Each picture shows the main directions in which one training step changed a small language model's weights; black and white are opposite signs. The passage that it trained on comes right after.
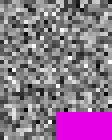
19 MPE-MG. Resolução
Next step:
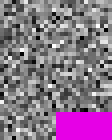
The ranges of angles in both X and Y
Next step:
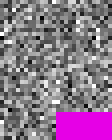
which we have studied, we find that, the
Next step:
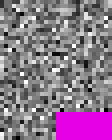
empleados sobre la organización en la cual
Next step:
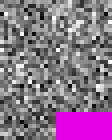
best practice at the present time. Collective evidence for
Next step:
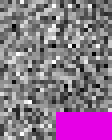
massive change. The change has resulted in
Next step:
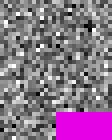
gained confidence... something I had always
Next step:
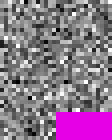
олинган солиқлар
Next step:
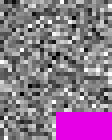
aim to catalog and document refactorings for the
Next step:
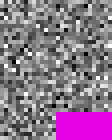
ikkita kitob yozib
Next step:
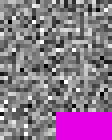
only} the internal lines, start the parton shower
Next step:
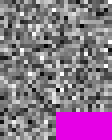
године, са фокусом на
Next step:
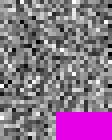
\end{equation} Again, the linkage between
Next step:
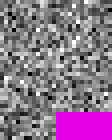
насочи своя интерес от
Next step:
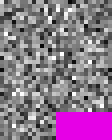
online Orte für spezielle Interessen
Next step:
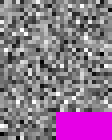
сотрудниками посольства и быть
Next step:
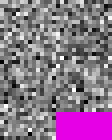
little or no sensitivity to it. Thus
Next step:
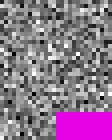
situations only, as these are much more involved than the
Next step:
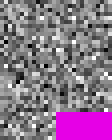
получения низкоуглеродного
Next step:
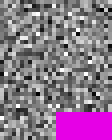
information, this paper aims to examine the recent
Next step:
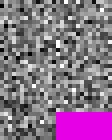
width of both arctangent and
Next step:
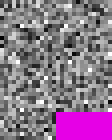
para todos los pueblos: los
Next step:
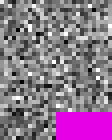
predictions. All other models considered---based on
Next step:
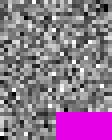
hodisalar universal xarakter kasb
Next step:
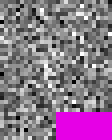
to provide a closed form expression for the deformed
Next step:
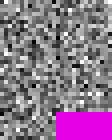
de uma amostra não probabilística, de
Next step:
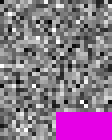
are the educational impacts of teenage
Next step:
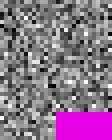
a Haar-random state,
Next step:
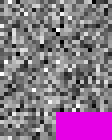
субъективным вопросом,
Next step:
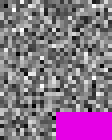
of the classifiers is evaluated, where the best result
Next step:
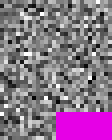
huquq tarmog'i asosan imperativ
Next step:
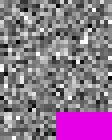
a cronologia sistemática da Arqueologia
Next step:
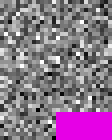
the solution. Once initialization is carried out a set
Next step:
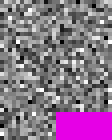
either the transmissivity of the sample as
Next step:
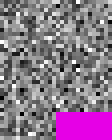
which tests the second hypothesis by examining the effect of
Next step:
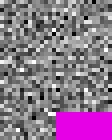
from the middle to the young generation, when
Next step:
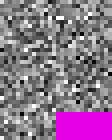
distinctive features of a system at the critical point is the
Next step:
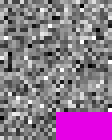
propagation, begins with a random noise image. Using
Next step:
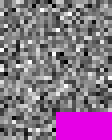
através da visibilidade das ligações,
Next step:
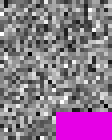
19 Monaten (von t_0 bis
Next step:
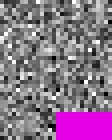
Активность фагоцитоза, %
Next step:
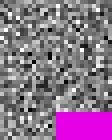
Slovenije in Slovaške
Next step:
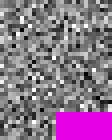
of employees should be there because they believe
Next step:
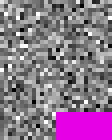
of Diak's RDI projects, where
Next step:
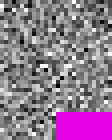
Distribution in the United States,
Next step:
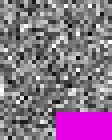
enhancement of audit quality. Therefore, the
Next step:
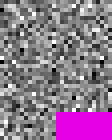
rares et les espaces protégés sont
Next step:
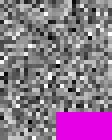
\rangle \langle n,l \vert =
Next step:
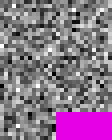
ЦДАГО України – Центральний державний
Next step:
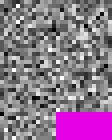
Yüksek Lisans Tezi,
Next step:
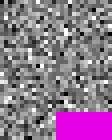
E-}16$, occorre un valore di
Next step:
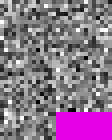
хувийг (задаргааг авч
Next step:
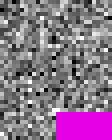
analysis of variance was used to test the differences of
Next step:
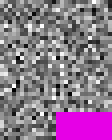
to ensure active engagement and experiential learning. The two
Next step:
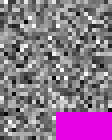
otras formas de explotación sexual
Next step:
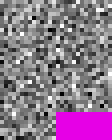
traditional courses, it is the foundation on which all
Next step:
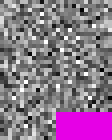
bo'lishini ba'zan vaziyat
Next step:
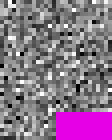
profesoras que las defienden en cada área
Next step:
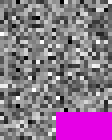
in the F1 score, peaking at
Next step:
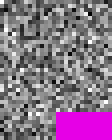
information (i.e. title, publication
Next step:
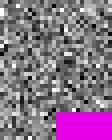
viewing. Finally, though not strictly necessary,
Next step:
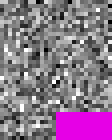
analiza; Altman Z-Score
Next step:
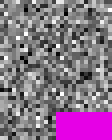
Workshop on Physics and Experiments with
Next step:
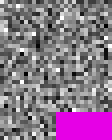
alternate approach for cancer with no side effects. Research
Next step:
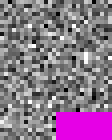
This article aims to contribute to specific researches related to
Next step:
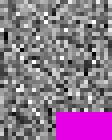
Bibliothek sind die über den Service
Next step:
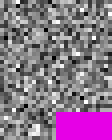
Graphs: A Computational Approach.
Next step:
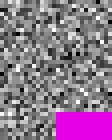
diagnostika, tajriba jarayoni va
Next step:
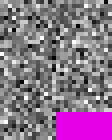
on city centre streets, is to be
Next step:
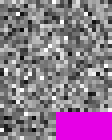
interact with each other [5]. E-Government
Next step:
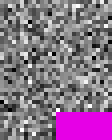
type 2, will of course increase the severity and
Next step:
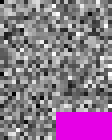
J.J. Carrera and X. M.
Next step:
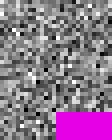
then it is not easy to manage the system
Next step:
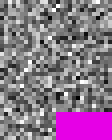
tadqiqotlar olib borilgan.
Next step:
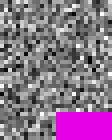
decretada por el Gobierno Federal
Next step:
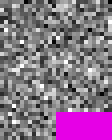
exists in oral and written forms. Written
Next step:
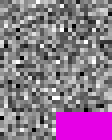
Tiwari³, Dr. Aseesh
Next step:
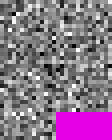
the PF and sequential KOH run times are given
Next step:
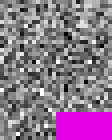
on the recently rebranded Canadian
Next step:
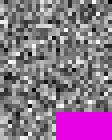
не змінювалася впродовж
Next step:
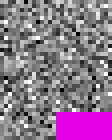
seconds, which is far longer than traditional applications being tested
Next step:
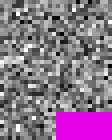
the PLR of non-cooperative scenario decreases
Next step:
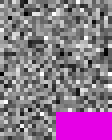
very helpful comments and suggestions and for a
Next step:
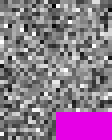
de problemas. Nesse sentido,
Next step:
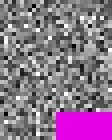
Về phần mình,
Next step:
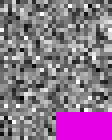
muhim tomonlari va muammolari
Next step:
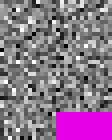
of semantic field and valency models, as well as the
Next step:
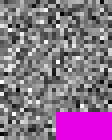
& Inclusion*) Garante que todas as funções
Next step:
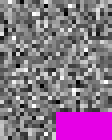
played a significant role in creating mass public
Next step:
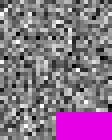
Each row indicates the dominant barrier at that
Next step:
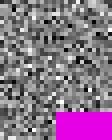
and H-11 respectively (*ortho* and
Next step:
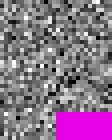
janrni kelajak avlodlar uchun
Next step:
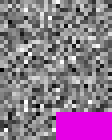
network input. Fig 8 shows the selection of four frames
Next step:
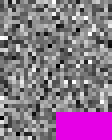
to military honor will be addressed,
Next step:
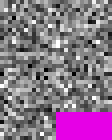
школи готовності до організації
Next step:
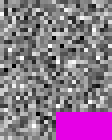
správcům území a
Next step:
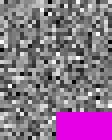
analytical method, where the computational burden grows as
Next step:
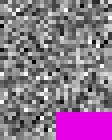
s⁻¹ for crystals oriented close to the
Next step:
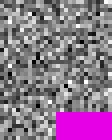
p$ increases. Households reduce consumption because
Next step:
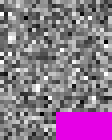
Harari, em seu livro,
